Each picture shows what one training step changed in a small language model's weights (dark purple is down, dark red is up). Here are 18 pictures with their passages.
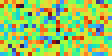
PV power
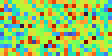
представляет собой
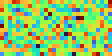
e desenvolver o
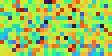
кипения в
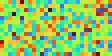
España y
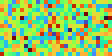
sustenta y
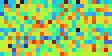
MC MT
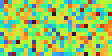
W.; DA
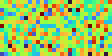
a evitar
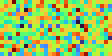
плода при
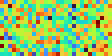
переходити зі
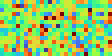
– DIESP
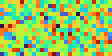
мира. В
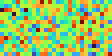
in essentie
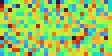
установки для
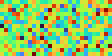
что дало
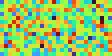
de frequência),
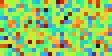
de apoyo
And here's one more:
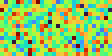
yoshdagi bolalar
